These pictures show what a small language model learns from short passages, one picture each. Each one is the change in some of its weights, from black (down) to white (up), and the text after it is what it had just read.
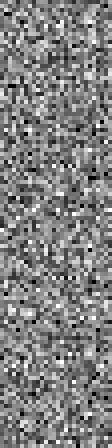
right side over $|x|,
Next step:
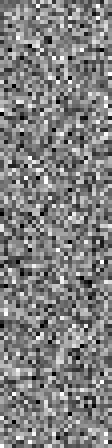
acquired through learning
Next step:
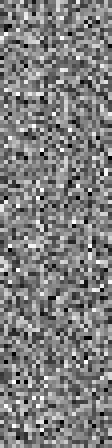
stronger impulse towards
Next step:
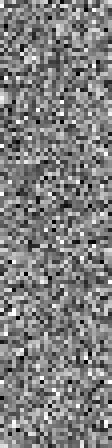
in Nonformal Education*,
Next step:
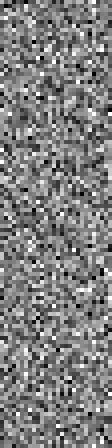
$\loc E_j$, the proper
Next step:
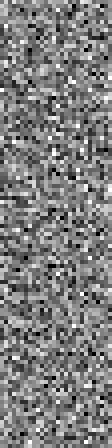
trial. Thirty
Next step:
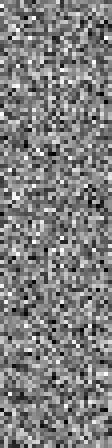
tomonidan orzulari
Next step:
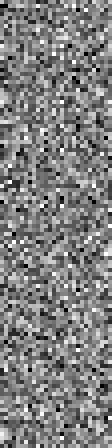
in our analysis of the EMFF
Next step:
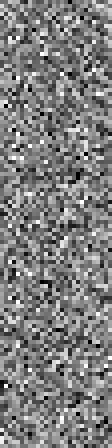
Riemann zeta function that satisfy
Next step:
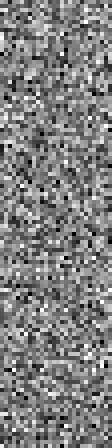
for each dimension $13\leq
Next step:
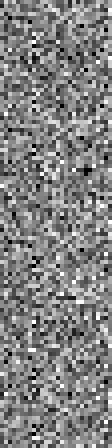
\daclgg dynamics to
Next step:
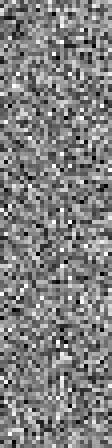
misjudgments and do not
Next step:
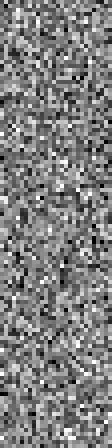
parecer aceitar como
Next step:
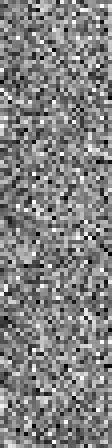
gestational trophoblastic
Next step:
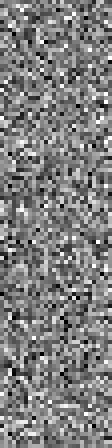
of State or Government's
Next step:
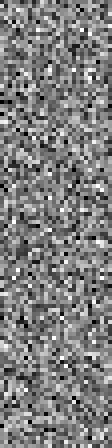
association with the decreasing
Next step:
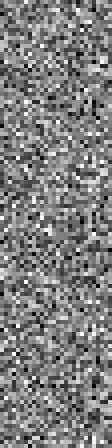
cm^{-1} sohaga
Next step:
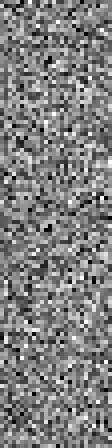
area of the project floor needs
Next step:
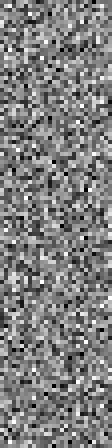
vujudga kelishi
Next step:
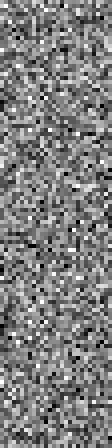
The cytokine exerts its
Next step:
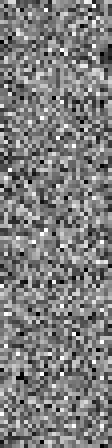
scale architecture of an
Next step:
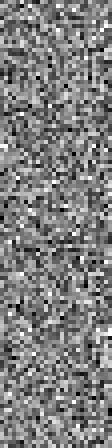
manifolds are standard.]
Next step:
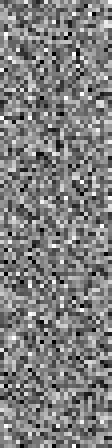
Models Structured set of
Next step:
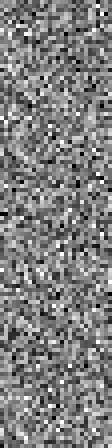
to problem (1.1) under the
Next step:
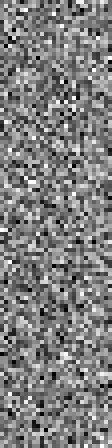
tanto se visualiza el
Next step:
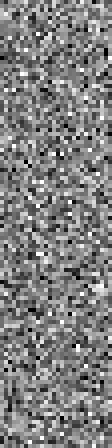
communication systems. Traditional
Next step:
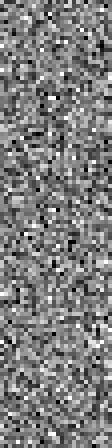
tied photovoltaic system
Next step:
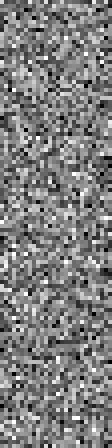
the INR values were <2 and
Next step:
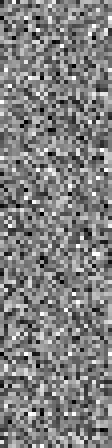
algebro-geometric point of
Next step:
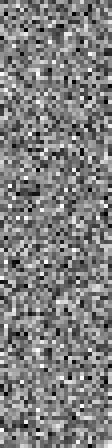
proceedings, Fifth
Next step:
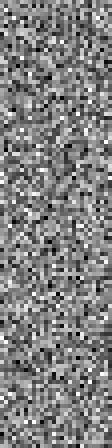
central node as in the centralized
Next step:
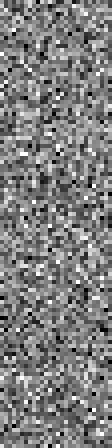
of Anjou. On March
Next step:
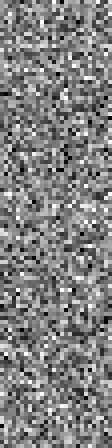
the energy or momentum of
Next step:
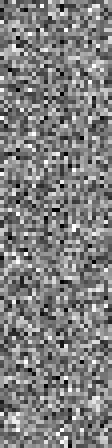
dapat digambarkan
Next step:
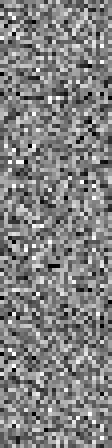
o'quvchilarining turli
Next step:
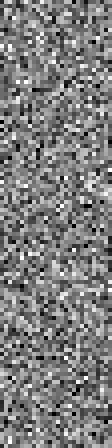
più un luogo di
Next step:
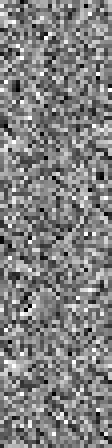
Trials Registry,
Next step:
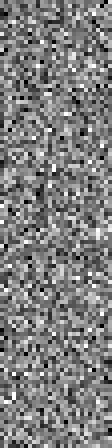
for the Caputo derivative.
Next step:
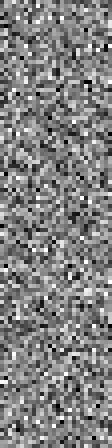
association scheme by $(X,
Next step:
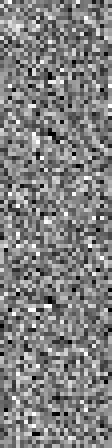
dicha circunstancia.
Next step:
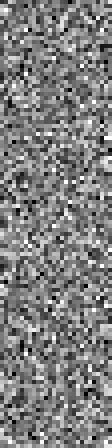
solutions. As shown in the
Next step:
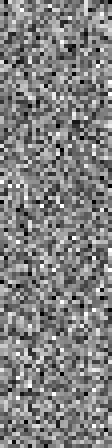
position of the pole and the constant
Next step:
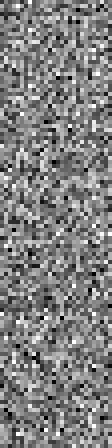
the beginning of July.
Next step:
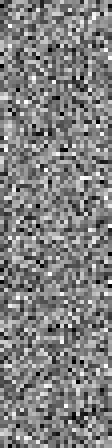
como: logstica e
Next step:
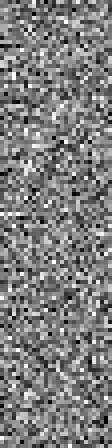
and unbiased LAMLE
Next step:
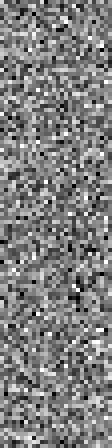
raisi. Toshkent
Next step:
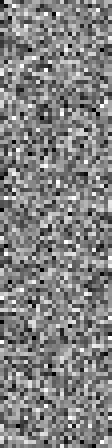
transfer function becomes four terms
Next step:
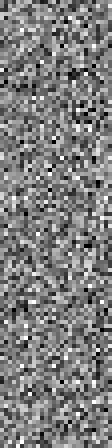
couched in diplomatic
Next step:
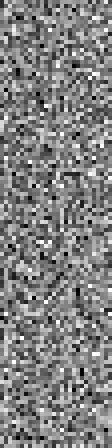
с употреблением
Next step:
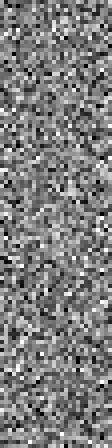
**mais à vontade**,
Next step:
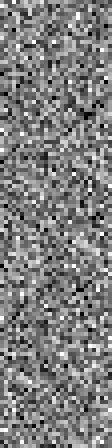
berish muhimdir.
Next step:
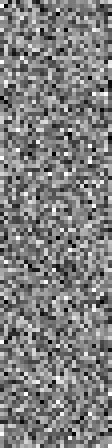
be applied to a vast array
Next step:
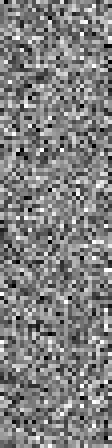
activities often face some normative
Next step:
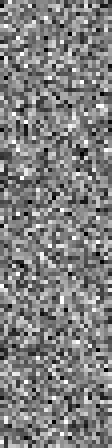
intervir (SCHERER et
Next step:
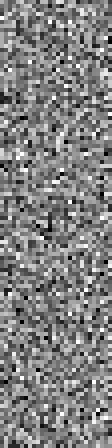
extracts. This review
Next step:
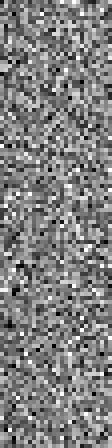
cultural assets for sustainable
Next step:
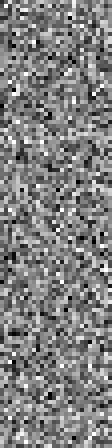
Alongside an effectiveness study,
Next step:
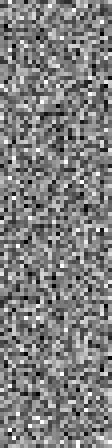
\end{Thm} However this
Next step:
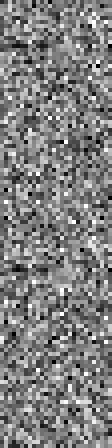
we define $I_1$ and
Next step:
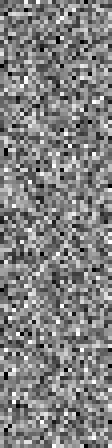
studio di Sherriff et
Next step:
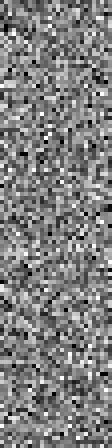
the liquid metal under study,
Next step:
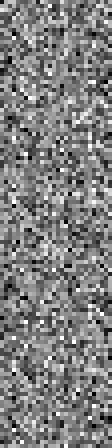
this work, using the PASS system
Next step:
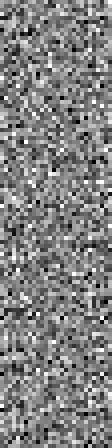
Prioritárias para a
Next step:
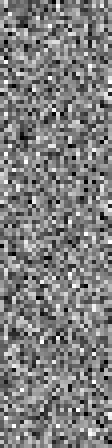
amaliyot Kirish.
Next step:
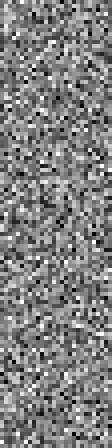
del comité de ética e
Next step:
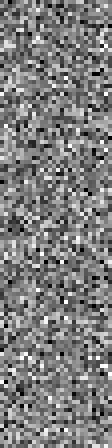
dictó la cuarentena,
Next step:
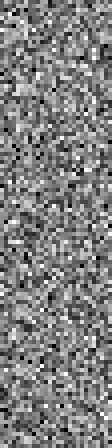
parameter coefficient between green
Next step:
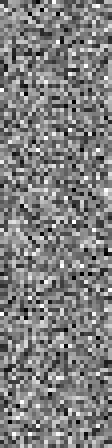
if the ring $R$ contains
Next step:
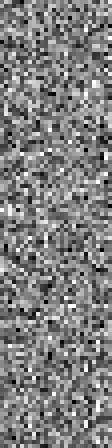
: dos hexámetros
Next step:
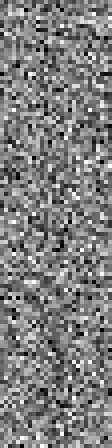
complex $N\times N$ matrix
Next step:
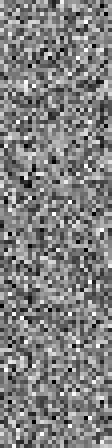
steps. The general framework of
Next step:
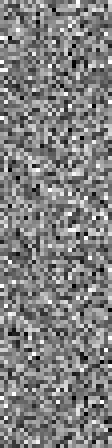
qoladi. Virusning
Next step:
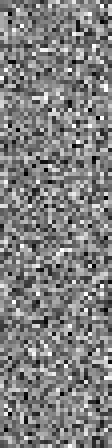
eritmasini osmotik
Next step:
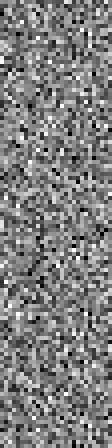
tener en claro los significados
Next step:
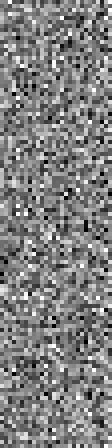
the same stratum. This implies
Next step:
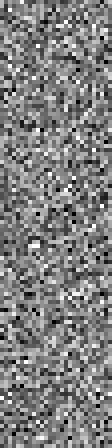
way round (the latter may
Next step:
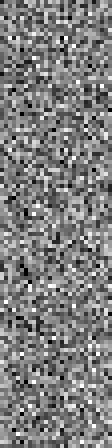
by the formula \bea &
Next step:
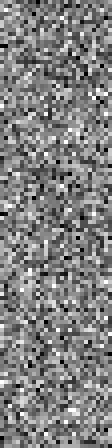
(i) E^{\mathscr
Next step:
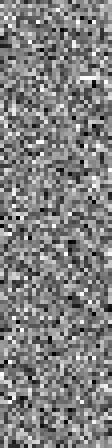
shows that the Langmuir
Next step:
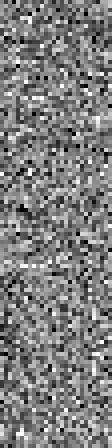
of how these systems have shaped
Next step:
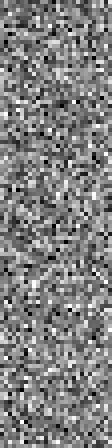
amalga oshirildi.
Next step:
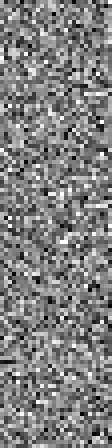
Gizartea Jean
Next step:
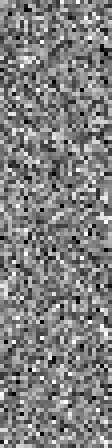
and CHB-MIT, data
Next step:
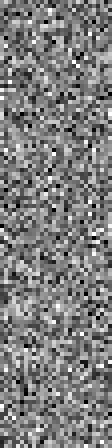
sharing behavior and
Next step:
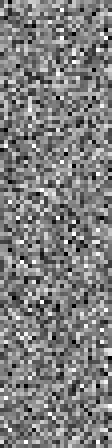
, F., & Yaxshieva,
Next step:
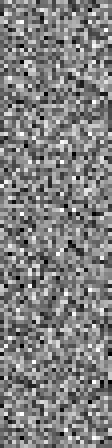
presente investigación el
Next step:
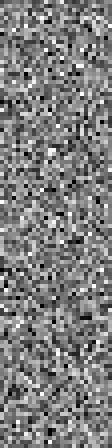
- Record the calibration date
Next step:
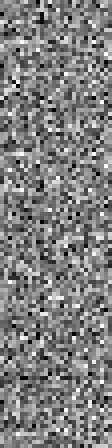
que en el futuro haya
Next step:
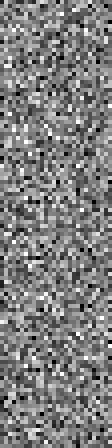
disability and one out of four cases
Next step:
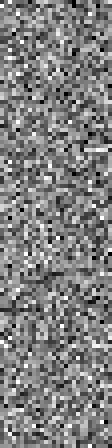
G$ as in (\ref{action}).
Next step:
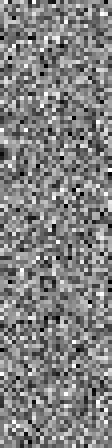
incluído no processo
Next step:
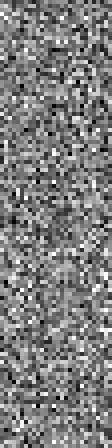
CTi eQTL effects
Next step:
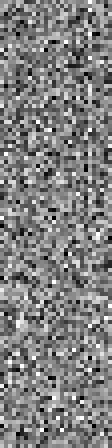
elaborating the amount of the
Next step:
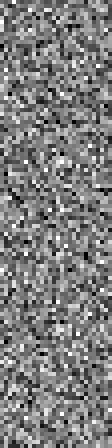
(Profit before Tax)
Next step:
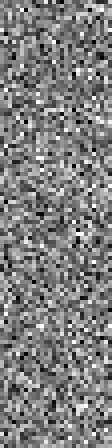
кабельные сети
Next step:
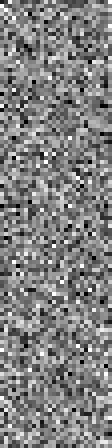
that the NP-hard is not a
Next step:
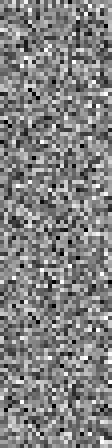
etiladi. KIRISH
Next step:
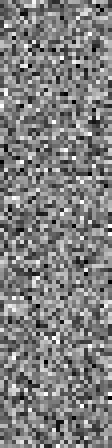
cm² substrates,
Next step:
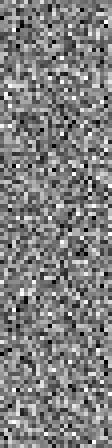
berish lozim. Bu
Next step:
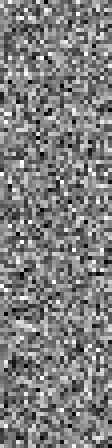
to indirectly manipulate the
